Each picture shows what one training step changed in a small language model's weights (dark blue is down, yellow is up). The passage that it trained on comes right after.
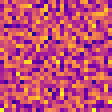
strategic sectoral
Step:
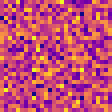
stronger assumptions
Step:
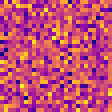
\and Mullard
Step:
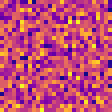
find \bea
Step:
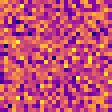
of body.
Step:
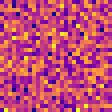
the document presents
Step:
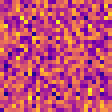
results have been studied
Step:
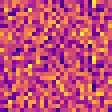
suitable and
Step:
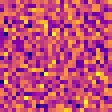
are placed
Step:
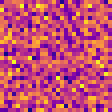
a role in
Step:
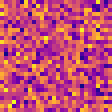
determine a set of
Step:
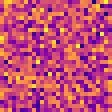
by examining the
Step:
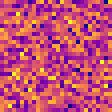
parameter sets. The
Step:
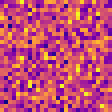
the reduction of
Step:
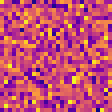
d=3 $ with
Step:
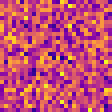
felt more
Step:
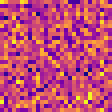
MDM on the
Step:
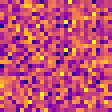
transmitting over
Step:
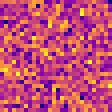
has a capacity
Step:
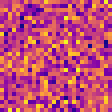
the bandgap
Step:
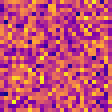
the high-T
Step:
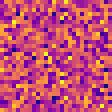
we initialize in the
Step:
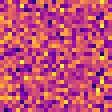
start from a
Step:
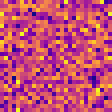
from the regular
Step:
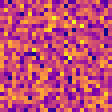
myth states that
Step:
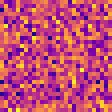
results are given in
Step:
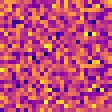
to proximal
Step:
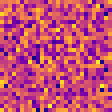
in understanding the
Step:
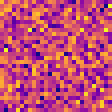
an example with a
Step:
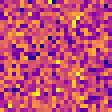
radical is
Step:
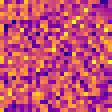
one hour the
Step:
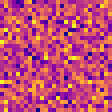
White ink
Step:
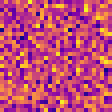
the Josephson
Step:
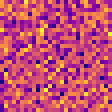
the global surface
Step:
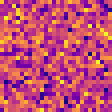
in a PSF
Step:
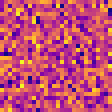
pastime. This
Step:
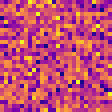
adopt the
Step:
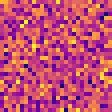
models, on the other
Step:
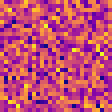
we recover the results
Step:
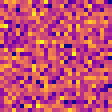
enhancing their
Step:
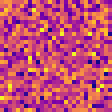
of a combined
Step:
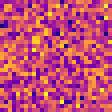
gas is significantly
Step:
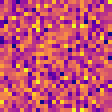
instanton in four
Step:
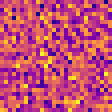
A Graphical
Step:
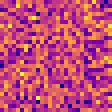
occurred were
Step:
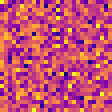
condition score 2
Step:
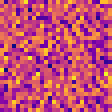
be Gaussian
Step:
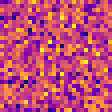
acidified with
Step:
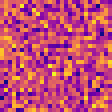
of DG for
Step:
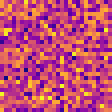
the definition of
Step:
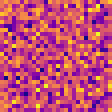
in the conditions of the
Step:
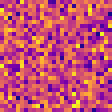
by Rayleigh
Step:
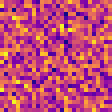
In our experiments,
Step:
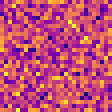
potential risk of
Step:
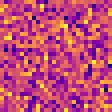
oracles at
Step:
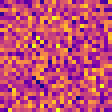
whale optimization
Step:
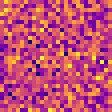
for the use of
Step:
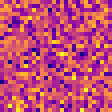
driving field and then
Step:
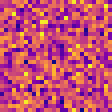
ZN stain for
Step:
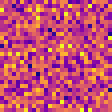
C. Torres
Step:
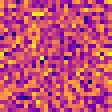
evolved, their
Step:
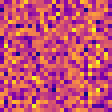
The use of electronic
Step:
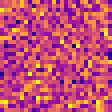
efforts on
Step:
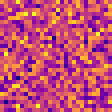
of obesity on
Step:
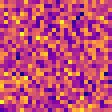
On the average,
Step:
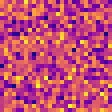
the mechanical properties was
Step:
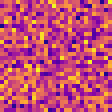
therefore tells
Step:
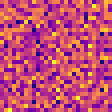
levels to improve
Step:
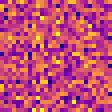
Purpose of
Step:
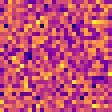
clinical development
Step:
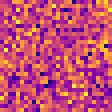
closely, the
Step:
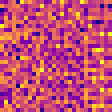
dynamics. The total
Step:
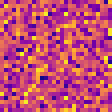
resulting second order linear
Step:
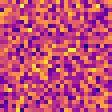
after the training
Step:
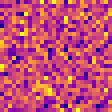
two mutant
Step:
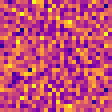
goes the
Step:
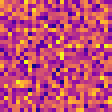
the same and the
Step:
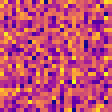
presented in the previous
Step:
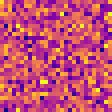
Following a previous
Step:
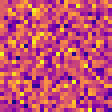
view, shock
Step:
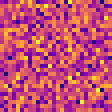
by the Gamma
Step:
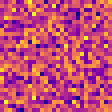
reaches the
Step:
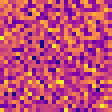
of the excitation
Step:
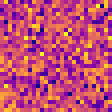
the net force
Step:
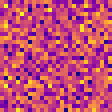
on the scales of
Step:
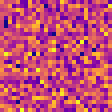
kinematic model
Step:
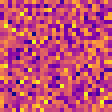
focuses on internal
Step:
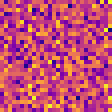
4min}$ represents
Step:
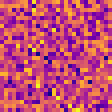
these two properties and
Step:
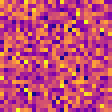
the same category
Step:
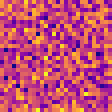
the interactions
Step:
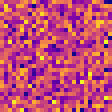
evaluated at the parameter
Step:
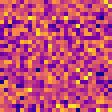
and monitoring
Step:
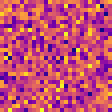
in the bulk
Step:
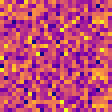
the number of years considered
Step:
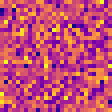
This exponential
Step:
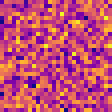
historical data
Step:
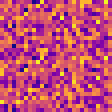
denoted by
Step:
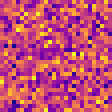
shift work or
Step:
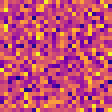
thus should be
